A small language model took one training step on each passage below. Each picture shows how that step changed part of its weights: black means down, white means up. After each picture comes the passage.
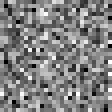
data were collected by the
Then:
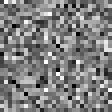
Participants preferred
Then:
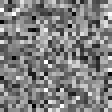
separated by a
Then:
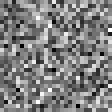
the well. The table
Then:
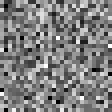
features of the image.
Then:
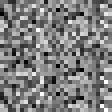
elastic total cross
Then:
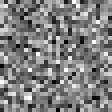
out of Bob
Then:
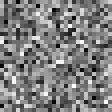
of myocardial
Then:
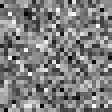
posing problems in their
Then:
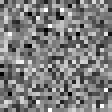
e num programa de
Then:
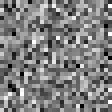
learning: limitations and
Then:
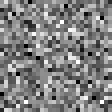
as described above, but
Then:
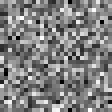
de esforço.
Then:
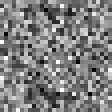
maintained adjacent
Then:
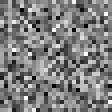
using telehealth
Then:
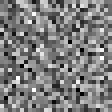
our discussion to one dimension
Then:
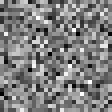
a percentage for well
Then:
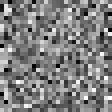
process. As voltage
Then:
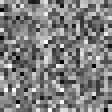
shown in Fig.
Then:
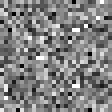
tetragon becomes
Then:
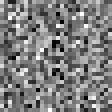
perturbative solutions of
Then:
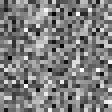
details about the results of
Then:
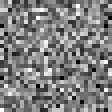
profissional de
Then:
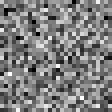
on dual use
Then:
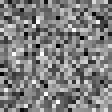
cubran todo
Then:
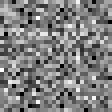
emerge la
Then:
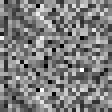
of the average coverage of
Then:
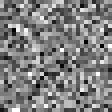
and will be discussed further
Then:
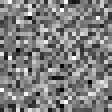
liên quan
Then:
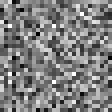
of personal, family,
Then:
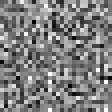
several reports of
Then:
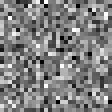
y climaterio
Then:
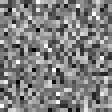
remove turbidity
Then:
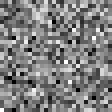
the aquatic environment:
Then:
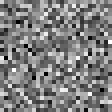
roles in which service
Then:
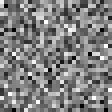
is a measurement called
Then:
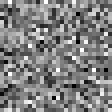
*input signals*. An
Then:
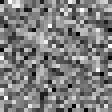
using random forest
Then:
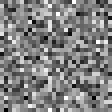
'The role of the
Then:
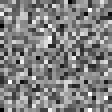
ses employés à
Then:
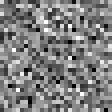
to pronounced
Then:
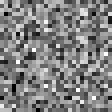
erosion assessment model
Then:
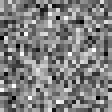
the Volpert
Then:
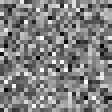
infection process depends on
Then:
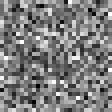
prudent to increase
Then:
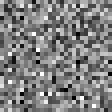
medical services and treatment.
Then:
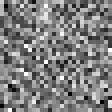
were significantly increased and the
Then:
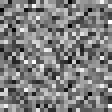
an self-loop edge
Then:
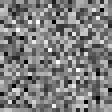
each solid species has its
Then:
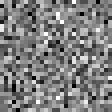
just ‘mild clinical
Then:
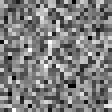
virtue of its
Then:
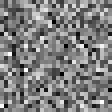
the health monitoring of
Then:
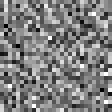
make the case where
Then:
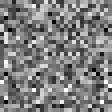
the proposed model. The
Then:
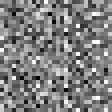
the West-
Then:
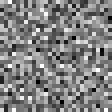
Física (10
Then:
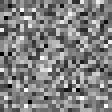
creates an optimized
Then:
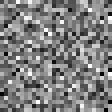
The authors identified these
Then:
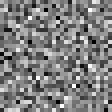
opens doors to
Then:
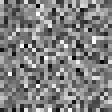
of approximately 30 degrees
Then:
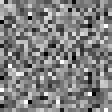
abrangente das
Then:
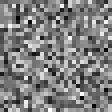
flares and the
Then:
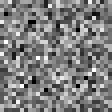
2 Cobble
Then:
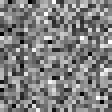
not affect the shape of
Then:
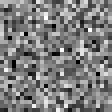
II SNe tend to
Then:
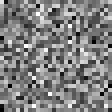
of structures, taking into
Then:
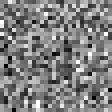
Bragg peak depth as
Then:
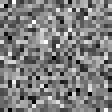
attack corresponds to a
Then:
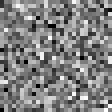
if line faults are
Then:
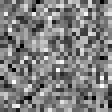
study (on the strength
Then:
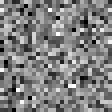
uchun quyidagi
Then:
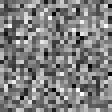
resistance approaches to zero
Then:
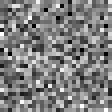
32 radiation lengths \\
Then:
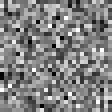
e aprendizagem
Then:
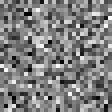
in the UK,
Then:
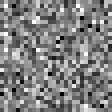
oliy ta'lim
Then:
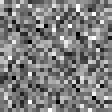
como resultado que se
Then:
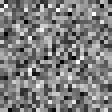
shell of radius
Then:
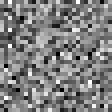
1% increase in the
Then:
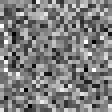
path and stress at different
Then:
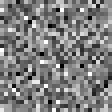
Cyprus and
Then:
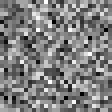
the naming of words
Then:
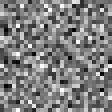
you must indicate the
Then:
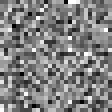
? Dans le
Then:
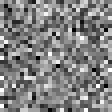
channels closest to the
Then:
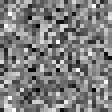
Existing qualitative
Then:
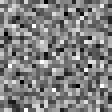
manbaviy asoslari
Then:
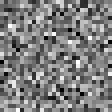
companies to achieve companies that
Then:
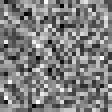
the novel. In the
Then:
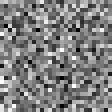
al. G.
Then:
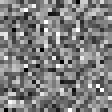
in figure 2. The
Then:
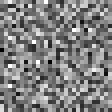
VALIDATION OF
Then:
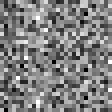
knowledge the content of this
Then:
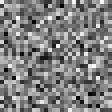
interpretação é
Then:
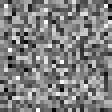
reference line. In this
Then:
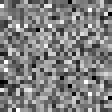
create new music via
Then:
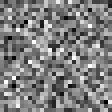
one leg was sufficient to
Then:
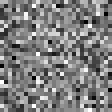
mean field approximation calculated by
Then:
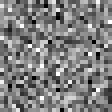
preincubation with
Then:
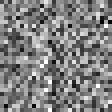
the "Tables"
